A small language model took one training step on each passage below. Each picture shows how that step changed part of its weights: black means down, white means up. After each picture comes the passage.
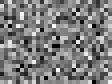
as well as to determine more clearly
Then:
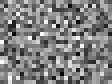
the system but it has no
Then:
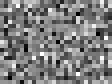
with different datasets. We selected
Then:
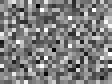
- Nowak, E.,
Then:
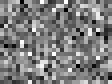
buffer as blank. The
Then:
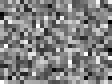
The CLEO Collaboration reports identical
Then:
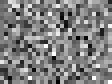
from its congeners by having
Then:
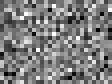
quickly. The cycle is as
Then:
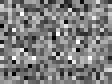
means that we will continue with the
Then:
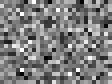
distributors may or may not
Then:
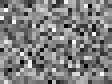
atom numbers (upper
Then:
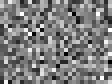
amplitude of the final echo in
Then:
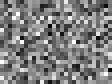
Lightweight energy-efficient solutions
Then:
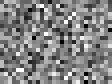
they can be the best, and
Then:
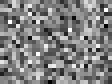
for DESI forecast OHD
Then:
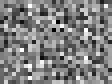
under limited contact time and reduced
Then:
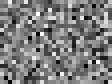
one would consider other kinds of
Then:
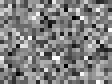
network representing the density matrix is
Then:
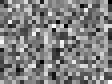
of the two 3rd
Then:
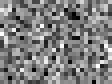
norm given by first applying the operator
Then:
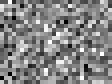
ascribed to OH
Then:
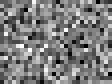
is valid (implying only
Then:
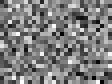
of the different oxidative processes
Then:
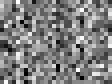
order to assess this aspect and to
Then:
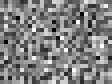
linear control; and this will be
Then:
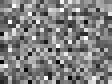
for simulating tropical
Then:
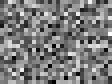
mean was used to determine the degree
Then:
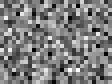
determined by $\log N$ or
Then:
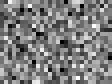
after vaginal delivery and
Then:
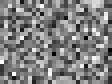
capacity** **BEST
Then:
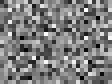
of learners worldwide. Moreover,
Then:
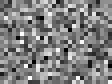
to web annotations on
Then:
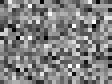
inclination is the result of
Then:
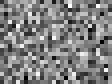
and for several magnetic fields.
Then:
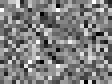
propodeum with long, thin
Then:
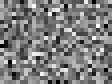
compute the diffuse scattering intensity for
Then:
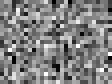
Akure Figure 2.
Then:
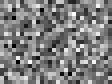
opportunities provided at CTGU
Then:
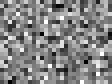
the \textit{full}
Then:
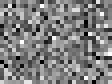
system is subjected to vertically
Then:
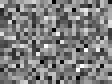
TFA. We see that
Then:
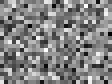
in variance, approaching the
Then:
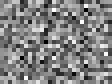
association between elevated CRP
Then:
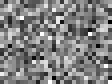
themes. London
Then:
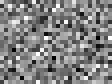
which one piezo
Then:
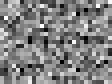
their DFT-GGA band
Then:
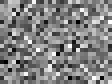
balancing for turbo
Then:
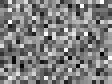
of edge computing. Their work
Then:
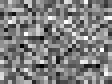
Raman spectra collected in the
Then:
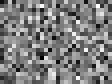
data reported in the paper of
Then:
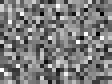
has been acquiring high quality
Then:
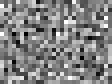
models and frameworks have a theoretical
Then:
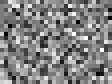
from the candidate-set structure
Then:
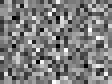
considered for other alternative airway
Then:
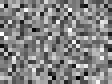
that the fragmentation process is independent
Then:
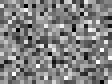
a decreasing spatial extension of the
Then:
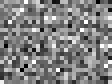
FN is communicating with another
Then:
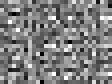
Bharat Biotech)
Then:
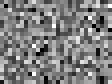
will depend on which state is
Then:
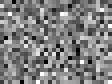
tasteful fruits that
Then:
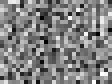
fluctuations near to the PCO,
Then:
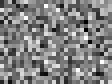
centuries, and one of
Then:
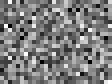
concentration of rhenium. The
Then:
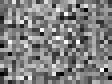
namely Sindhia and
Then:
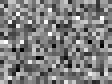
the approach (expressed by
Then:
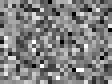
paper introduces some simple properties and
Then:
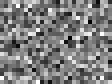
with the Paris Climate
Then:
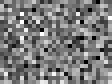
can be interpreted as indicating different values
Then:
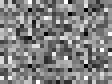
LST (Wang et al.
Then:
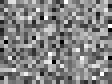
the *sedacen* and
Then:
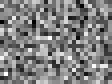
treats the previous hidden layer as
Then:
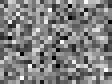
the task with the answers filled
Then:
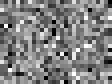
lines) and LAF at
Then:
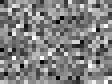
to propose a structured roadmap for
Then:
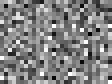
the Bill. Likely
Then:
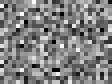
and designs usually assume unit
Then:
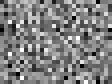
and the calculated data is presented in
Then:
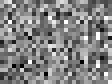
Gouy phase shift in
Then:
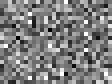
L. In the first case
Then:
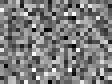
densities calculated on each subgroup
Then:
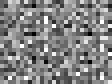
the program. 3. Case
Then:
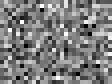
time. Since there are infected
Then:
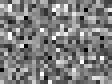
tools. - Consider how
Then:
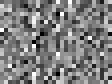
implementation of our hardware description
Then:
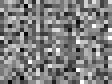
Dipole selection rules between the
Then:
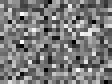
examples may include colloidal
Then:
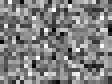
load, where 2 (c)
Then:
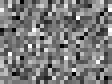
horizon. Since the data splitting was
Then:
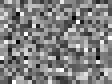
angle are plotted in Fig.
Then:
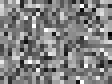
dependence without overfitting the noise
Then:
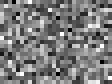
diffuse (8%) sources.
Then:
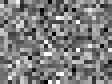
studies utilized only a small sample of
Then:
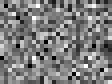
axis where the horizon is marginally
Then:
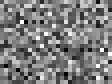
are available from the corresponding author on
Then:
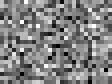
% women in SKT 0
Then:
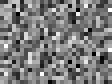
21.97 increased energy output
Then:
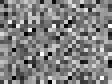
and the rest energy density of the
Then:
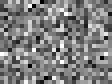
feed in “green” gas
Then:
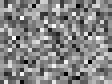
applications. Person's writing
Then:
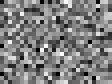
was highly unstable in pH
